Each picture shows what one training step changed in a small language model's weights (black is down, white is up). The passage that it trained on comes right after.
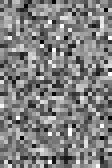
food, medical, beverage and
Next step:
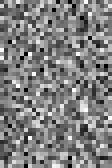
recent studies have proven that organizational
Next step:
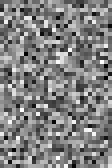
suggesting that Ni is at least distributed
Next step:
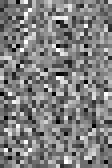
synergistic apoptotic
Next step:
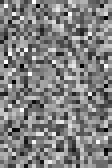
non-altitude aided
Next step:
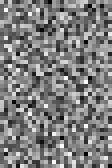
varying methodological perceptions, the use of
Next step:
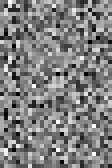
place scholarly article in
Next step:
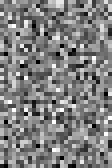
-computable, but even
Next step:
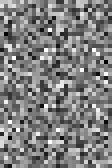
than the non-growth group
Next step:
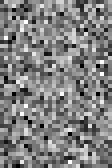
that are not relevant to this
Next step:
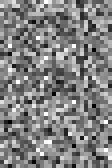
influence of technological innovations. It
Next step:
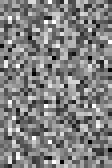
by the strengthening of downwelling
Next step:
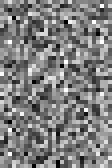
the lesson. Each student
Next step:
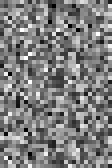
Chemistry, Osmania
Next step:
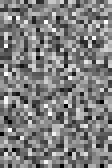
in history, the most popular ones
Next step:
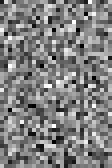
impacts of food production*. Published
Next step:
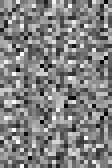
the 3 months follow up periods there
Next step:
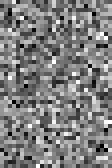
ducting and others Figure 6 –
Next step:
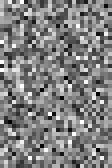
which was found to be within the
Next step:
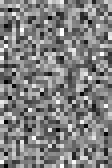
agreement with recent calculations,²⁵
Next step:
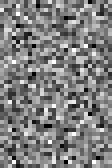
after viewing the video.
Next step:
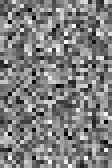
and rhinorrhea
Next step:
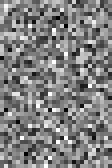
there is still redundancy to
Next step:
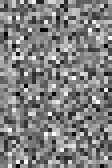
in the school setting as a
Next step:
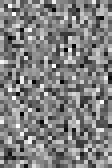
mutation processes improves the algorithm's
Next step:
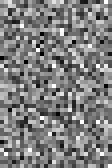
however, three factors appeared to
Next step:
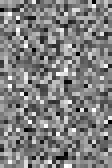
15 and 20 percent. The
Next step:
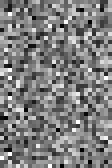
macrocephalus* does
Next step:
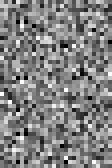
year and the Centre's annual
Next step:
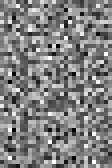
spectral inspection of the generated
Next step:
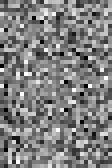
is in a relationship with the
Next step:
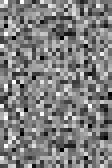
impossible as that person cannot
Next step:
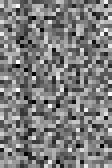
decision making, decision support system,
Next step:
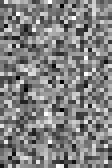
of logical qubits,
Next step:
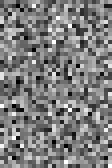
or something to ensure your future self
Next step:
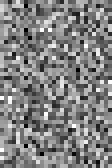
Residential, Volumetric.
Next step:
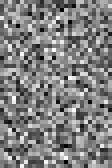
the survey asks about your
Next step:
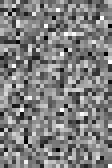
week I registered myself
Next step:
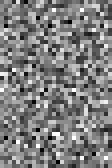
stabilization (old target)
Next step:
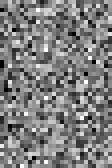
by Moscow City University and
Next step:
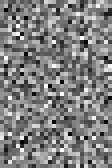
reach hyoid bone. As
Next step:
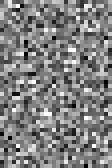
computation of entropy leads to an
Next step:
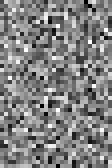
values for soil remediation*.
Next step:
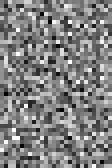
a vehicle. So how could
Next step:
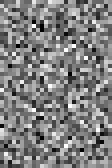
was established as part of the work
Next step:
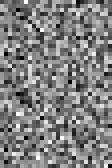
various applications were quite elaborate,
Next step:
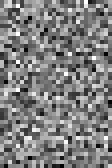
representation layer, a word sequence representation
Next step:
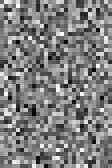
\text{if } Z =
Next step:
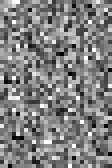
episodes of pain each
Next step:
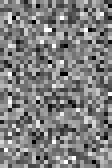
trade the positive relation of inequality
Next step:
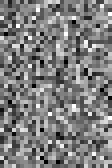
C2f backbone,
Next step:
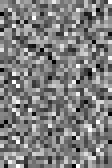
workplace accidents or direct falls
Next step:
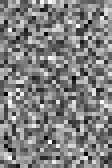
second-level recognition within the
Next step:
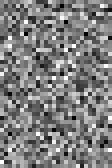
the workload and well-being
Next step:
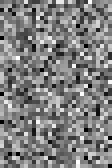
and Fifefoot,
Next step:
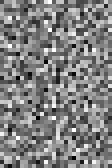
of the IPBL course on the
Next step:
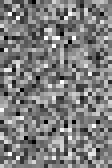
dF(x) \quad
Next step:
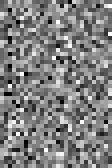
50 51 Figure 3 shows a selection
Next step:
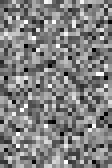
the need for an extension are
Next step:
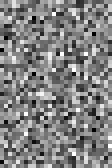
for overall physiological activity and an
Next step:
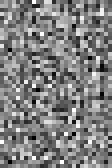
of Retailing and Consumer
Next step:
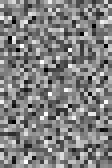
appropriate for this study. Table
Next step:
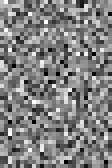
driving safety. In the study
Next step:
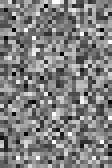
arbitrary functions in radial
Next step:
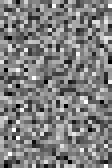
the Study:** To determine the predictive
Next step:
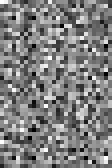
from a concentrated solution of
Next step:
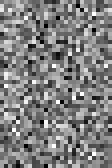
6: Compression pressure needed to
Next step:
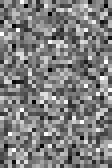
is typically identified by a milky
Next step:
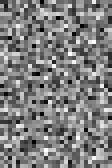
fruit drop. Duku is
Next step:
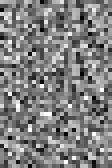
depend on the temperature of activation as
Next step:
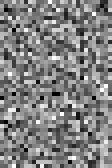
neighboring countries and the opportunities that
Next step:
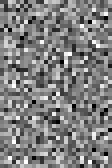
a model for understanding relationships, teachers
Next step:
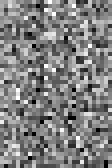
on forecasting electrical energy to
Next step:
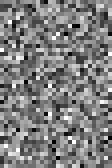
tend to turn to peers for
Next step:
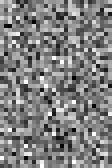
processes of the built environment which they
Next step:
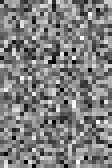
that converts SrCO₃
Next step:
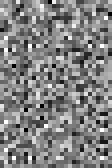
manage components that would be required to
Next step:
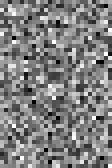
to understand which emission sources contribute to
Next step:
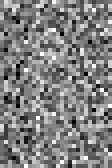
thickness direction [4]. This paper
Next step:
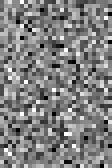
Malaysia (UPM)
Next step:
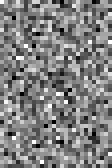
male presenting with chronic,
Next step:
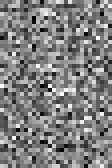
and is as stable as the
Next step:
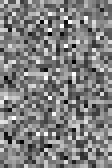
create synergies across the energy
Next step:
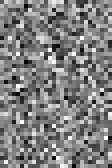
analyzed to confirm and refine the
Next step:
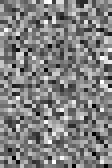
examined the epidemiology of patients
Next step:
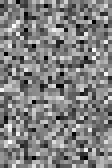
given by a small space charge
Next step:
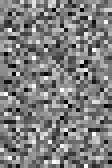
timeline with the sequence of programme
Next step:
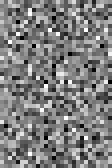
processing. Our aim was to detect
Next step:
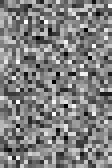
the phase information in the coefficient.
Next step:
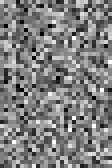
and policy interoperability) 2 Concepts
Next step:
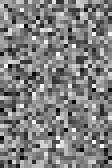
trend revealed that majority of these species
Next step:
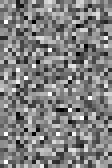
important and promising ongoing initiative of
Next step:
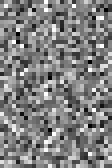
Scheme. For carrying out
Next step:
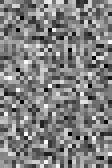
of molecules. Differences in the
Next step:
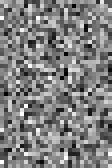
a spreadsheet and
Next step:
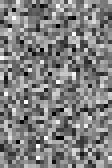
health outcomes such as anxiety,
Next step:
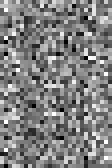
level of significance) likelihood that
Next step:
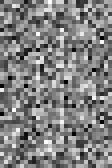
of pyroclastic products
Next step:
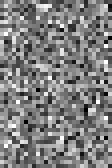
Morato; Writing - review and
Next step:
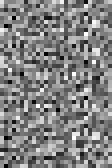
with good validity and reliability.
